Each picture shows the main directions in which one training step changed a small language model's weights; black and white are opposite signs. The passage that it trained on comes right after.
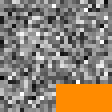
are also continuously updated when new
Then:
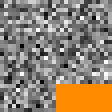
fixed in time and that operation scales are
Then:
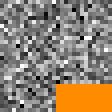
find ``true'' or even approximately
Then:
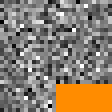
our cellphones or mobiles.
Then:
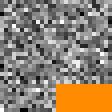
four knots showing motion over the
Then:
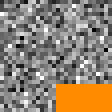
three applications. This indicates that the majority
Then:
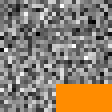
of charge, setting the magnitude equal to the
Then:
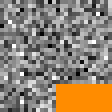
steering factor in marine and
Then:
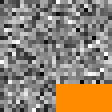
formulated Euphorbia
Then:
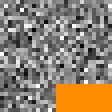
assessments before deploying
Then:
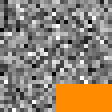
purchased from three different markets in
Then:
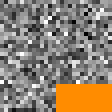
the influences and forces which affect
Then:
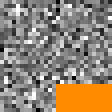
help of certification, the final assessment
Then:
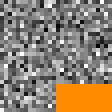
the AGB. What type of
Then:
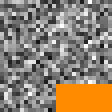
environment used to develop a virtual
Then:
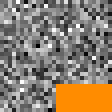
can derive the usage of memory
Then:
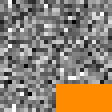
\end{equation} The rationale
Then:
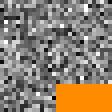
a cooperative, transparent, and
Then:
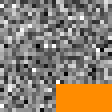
where the presence of correlation is caused by
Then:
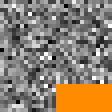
the centrifugal volume force
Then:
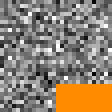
solution.} We set $\tau=5$
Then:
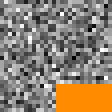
recognition. He can be contacted
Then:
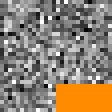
participate All data collected were
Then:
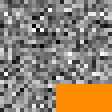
$n$ identical spins that are
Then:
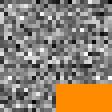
solved in minimum essential medium,
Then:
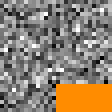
is one of the IBM
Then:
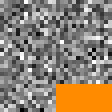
an atomic object with the
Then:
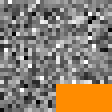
business, particularly in distant and
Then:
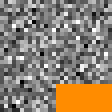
the knee adduction moment and
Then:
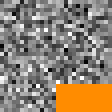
shows synthetic chlorite absorption
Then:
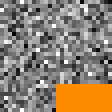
exchange between them because the temperature on this
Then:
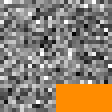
the high content of dry matter in
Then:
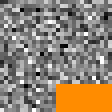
was used to determine the best division
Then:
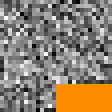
then cooled and poured over
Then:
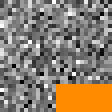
(VoIP) channel simulations.
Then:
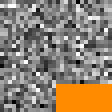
quasiparticles on the edge
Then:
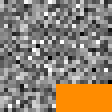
a change of an entanglement parameter
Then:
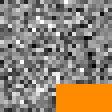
density, $\delta L$, where
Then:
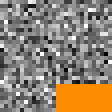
its own reference frame, is first to
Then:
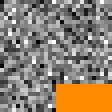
cannot be adjacent to a node
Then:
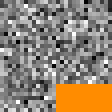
state-authorized vision of relationships
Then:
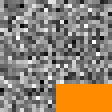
here the estimations as applied to the
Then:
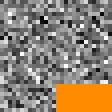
Security (FS) is
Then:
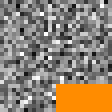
(coded units) were
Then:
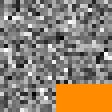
and Fields}, Ed.
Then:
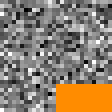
the proliferation of internet
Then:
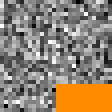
us first consider the case in which there is
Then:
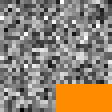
the optical and X-ray regimes
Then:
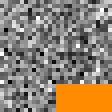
the parameters and hyper parameters for each
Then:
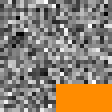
from that of the ascorbic
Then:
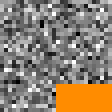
the final formulas and the Hamiltonian
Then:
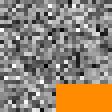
¹ Operationalisation is the process
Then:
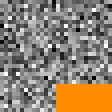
of galaxies. Combined with the
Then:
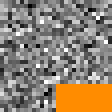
dipole spectrum observed at $q$ =
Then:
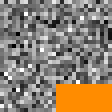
$\mathcal{A}$ being the von
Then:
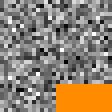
simptomelor depresive.
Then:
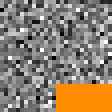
that the very broad CR lines have been
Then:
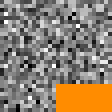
tracked, reviewed, and
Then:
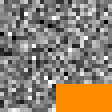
plane. So $\rho$ and
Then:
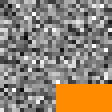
These substances are effective in treatment of
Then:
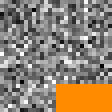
2004). Public accountability through the
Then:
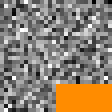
on these methods. Existing treatments
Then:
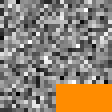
helping in increase communication and save people
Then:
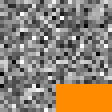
it in the FAT method to
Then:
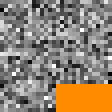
a FSRQ and the other is
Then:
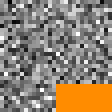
The calculated values are shown in (Figures
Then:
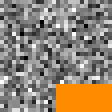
the singular character of system mean energy and
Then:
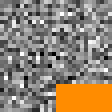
a Mauchly's test to check
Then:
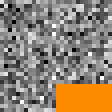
from the solar-like oscillations,
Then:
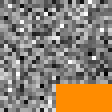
found limits of the change of the parameter
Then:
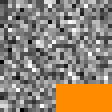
their Ph.D. His research
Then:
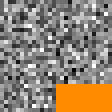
section, we attain a solution for the
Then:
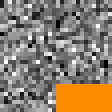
Criterion 4: An interaction is
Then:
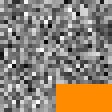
have only a small diagnostic,
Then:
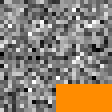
the largest single factor behind
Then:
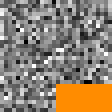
Color-suppressed and
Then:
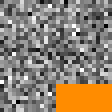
hematologic and solid types of
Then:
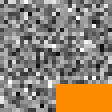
that leads to a state with $M$
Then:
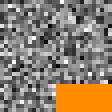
it more efficient and resilient to
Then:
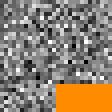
years of creation of the state and
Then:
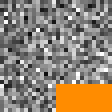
depth and/or total number of
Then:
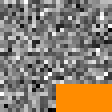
the Wigner's spherical
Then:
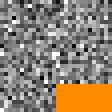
The result of this study is expected to be
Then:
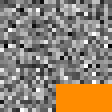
ϕ_c), the
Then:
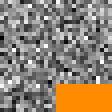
Father and Child Cohort
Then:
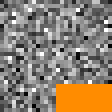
analysis. *Journal of the
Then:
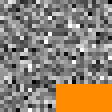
pilot projects that engage with
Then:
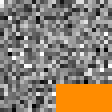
diversity is essential for soil health
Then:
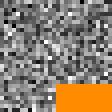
a high percentage of relapse.
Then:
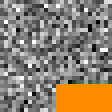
reconstruction (at the
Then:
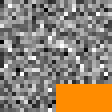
warnings. However, not much
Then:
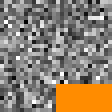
expand the vertical scale we have
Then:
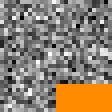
We first minimize $z$ and
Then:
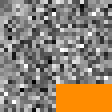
line (black): polarization functional
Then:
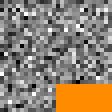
subfamily Cremastinae,
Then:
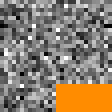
transition from O$_{1s}$ to
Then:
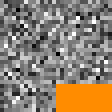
banks are further grouped into
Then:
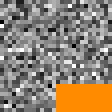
total cholesterol contents (Table
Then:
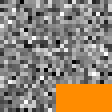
brane at $x=0$. On
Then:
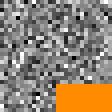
known. Therefore, the whole procedure is
